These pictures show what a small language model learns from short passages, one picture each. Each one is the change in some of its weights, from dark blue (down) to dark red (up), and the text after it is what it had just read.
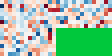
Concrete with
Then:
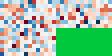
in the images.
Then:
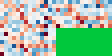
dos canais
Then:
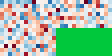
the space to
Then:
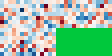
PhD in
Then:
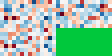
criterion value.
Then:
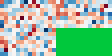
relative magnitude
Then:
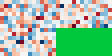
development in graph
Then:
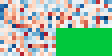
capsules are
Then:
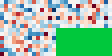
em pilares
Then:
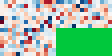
intercepts the
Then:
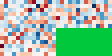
lattice field
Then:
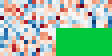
in Fig.
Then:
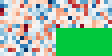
$j$ in
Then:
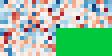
real. Using
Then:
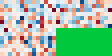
We show that for
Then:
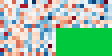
-- Last
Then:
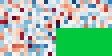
data points,
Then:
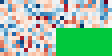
contribution of the
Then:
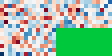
been negatively
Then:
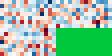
se implică
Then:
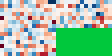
be conveyed
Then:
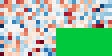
that the VHE
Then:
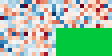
their literacy and
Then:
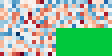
the right time.
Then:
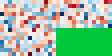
industrial production
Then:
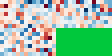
lower grade
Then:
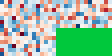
images. To
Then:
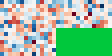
and its corresponding
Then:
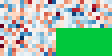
bank loan
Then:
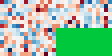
air, dan
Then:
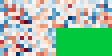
on the possibility
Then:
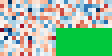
first followed by
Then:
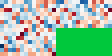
In this paper,
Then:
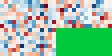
en relación con
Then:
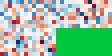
of observation.
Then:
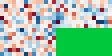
6 and Fig.
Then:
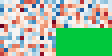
inzage te
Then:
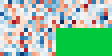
of the incident
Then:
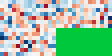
dependent on the
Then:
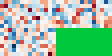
learning goals
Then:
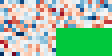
and a spatial
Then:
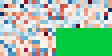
o processo
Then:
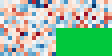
o que vai
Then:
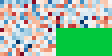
the physical basis of
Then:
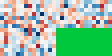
affordances of
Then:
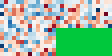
events with
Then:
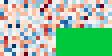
tema a
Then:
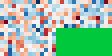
precise measurement of
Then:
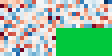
be used alone
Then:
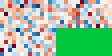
data set in our
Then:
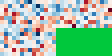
off their GC
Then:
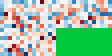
designs and
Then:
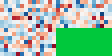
velocity operator.
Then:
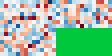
failing to
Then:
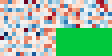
valor de los
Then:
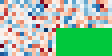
present information systems in
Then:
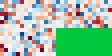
PDF for
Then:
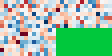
& tourism
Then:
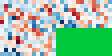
tani tashkil
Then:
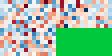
the team to
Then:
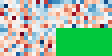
each $z
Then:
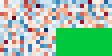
the barrier
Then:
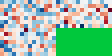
value and importance
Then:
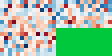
of Recent
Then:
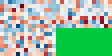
from the initial
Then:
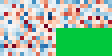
for each experiment.
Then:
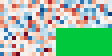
wheel base by
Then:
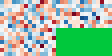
to represent a
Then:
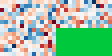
do oponente
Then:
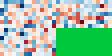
transmitter and
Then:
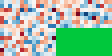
For instance,
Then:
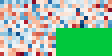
the right level of
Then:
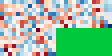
will not only
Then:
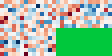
similarity computation
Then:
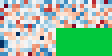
system with 4
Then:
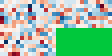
participation may also
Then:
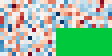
industrial or
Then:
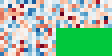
along paths
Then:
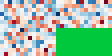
of the problem of
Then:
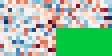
keng va
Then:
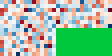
We studied the
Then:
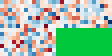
key gap in
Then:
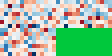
for UV
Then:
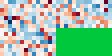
intestine through
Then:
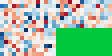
neck forms
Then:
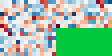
findings of the
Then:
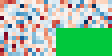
map design,
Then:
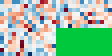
to guide or
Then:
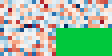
and accessibility
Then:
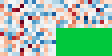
behaves as
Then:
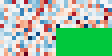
ili neka
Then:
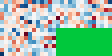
ground-based images
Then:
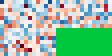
moment the shot
